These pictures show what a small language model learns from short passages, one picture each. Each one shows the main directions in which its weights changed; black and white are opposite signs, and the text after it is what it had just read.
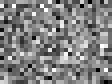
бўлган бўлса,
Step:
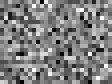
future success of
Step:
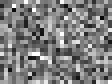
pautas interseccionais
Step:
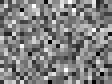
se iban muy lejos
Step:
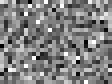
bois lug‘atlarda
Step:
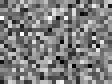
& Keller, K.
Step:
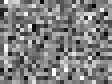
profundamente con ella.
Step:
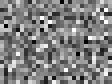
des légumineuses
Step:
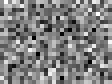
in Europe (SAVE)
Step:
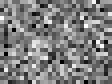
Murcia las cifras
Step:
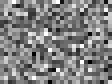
Kontakt zur aphasischen
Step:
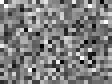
Olsen, J.
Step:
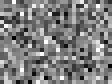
e privada No entanto,
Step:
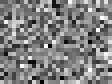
persigue un nuevo
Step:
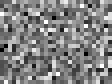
and Education*, 2(2),
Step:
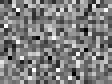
o'zbek nasrida
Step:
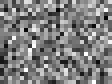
intensidade são capazes de
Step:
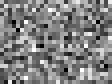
mulkni majburiy
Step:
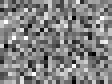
muammolari va boshqa ijtimoiy
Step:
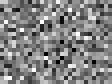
shakllantirishda zamonaviy talim va
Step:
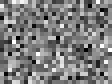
vesículas ricas en
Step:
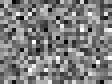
Masalan, O'zbekistonning
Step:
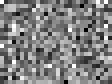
ma'nolar tarkibi
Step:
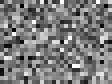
do powiązania z
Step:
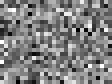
esperanza: Programa de
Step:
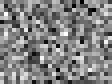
Yangi Chirchiq
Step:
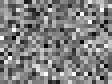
da Conservação**. 1
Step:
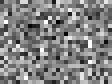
agencia y motivado por el
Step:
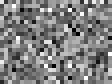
„a munkások
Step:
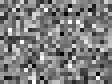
incremento de 6.24 a
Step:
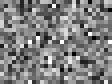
poeziile populare
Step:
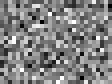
ensino também coincidiram com
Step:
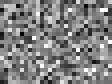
metabólicos. A
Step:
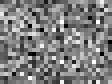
tomaron diariamente de forma
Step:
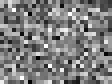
mãos das redes,
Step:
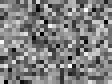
Prezi dástúri
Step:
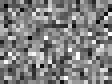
del cibo nella
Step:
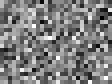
farmakolojik destek alan
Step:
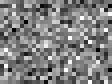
bilim va taasurotlarini
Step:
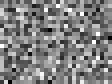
2 dan faktor C pada
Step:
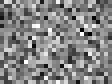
de manera generalizada,
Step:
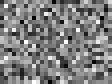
la noosfera.
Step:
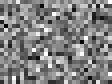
jogo na atual fase de
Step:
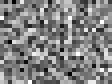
göstərir ki,
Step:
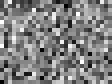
fani taraqqiyotining
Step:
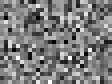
developing creative industries through
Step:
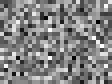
manbalarini tahlil qilish shuni
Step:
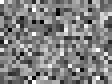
рост в четвертом
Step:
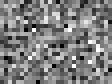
Jami gaplar soni
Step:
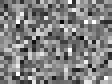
the Advancement of
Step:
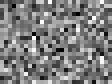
yoritish texnologiyasi -
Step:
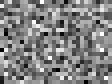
banklarining moliyaviy xavfsizligini
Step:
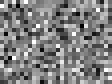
fortalezense. Esses
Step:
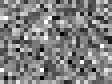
зрения, представленный
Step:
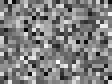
mediul digital, adoptat
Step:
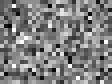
Algunas notas sobre la
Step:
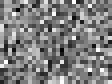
balki faktlar va tahlillar
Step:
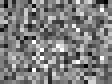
sono stati compilati nel
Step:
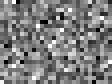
Erschliessenden und
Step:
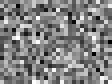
Percebe-se que
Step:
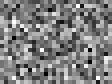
determining the quality
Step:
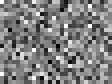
3). На этом фоне
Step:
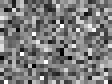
La tarde del 3 de
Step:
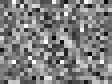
sababli, real hayotdagi
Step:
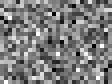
metodologia participativa e a
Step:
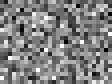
and 32 non-boarding
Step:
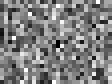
estándar (16 estudios
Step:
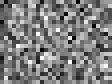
jawın alatuǵın
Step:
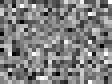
of convicts [6,
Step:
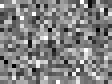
o‘simliklar juda
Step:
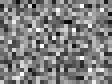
fost adăugată
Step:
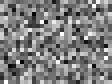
tayyorlash imkoniyati ham mavjud.
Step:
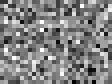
максимальной мощности
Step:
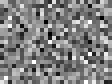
catalogo digitale del
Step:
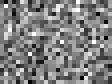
uretrada zich
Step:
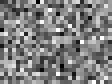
значною мірою
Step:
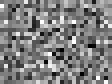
habilidades y valores que les
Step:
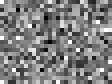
сонияли токнинг
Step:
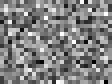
Uzbekistan. Asian Journal of
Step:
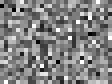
das ist auch schon passiert,
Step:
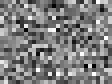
54. Obidjanov
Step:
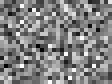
penelitian kualitatif.
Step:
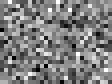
менен өз
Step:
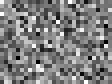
Umarova H.²
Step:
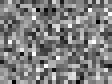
de este determinado paradigma
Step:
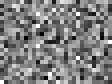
im Jahr 2023 nur bei
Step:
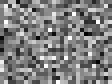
sentidos. Em sua tese
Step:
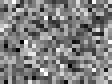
biocombustível de
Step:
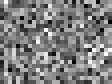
jadvallarni tuzishdagi
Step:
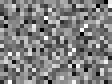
untuk unggas,
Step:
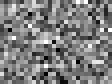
va morfologiyasi. –
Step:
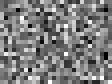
a los batallones ya
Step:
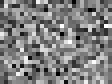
L'unica vera
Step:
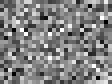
manbalar, shuni
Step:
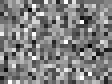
variable temperatura en el
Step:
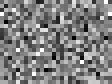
15 revistas, por não se
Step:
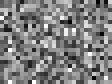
la presencia de un nudo
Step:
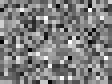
l'objet sensible
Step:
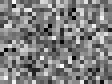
mažas pajamas
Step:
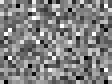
слова: дошкольное
